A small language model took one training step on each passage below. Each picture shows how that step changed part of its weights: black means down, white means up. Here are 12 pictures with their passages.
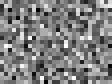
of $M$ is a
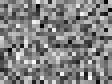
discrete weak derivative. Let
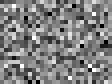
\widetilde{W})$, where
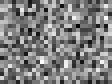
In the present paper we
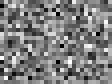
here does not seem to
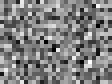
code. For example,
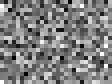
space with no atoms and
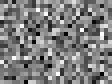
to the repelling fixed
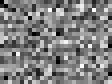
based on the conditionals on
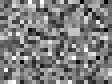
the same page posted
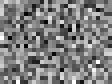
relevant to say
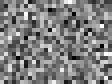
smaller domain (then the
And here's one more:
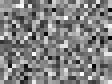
model. The question of
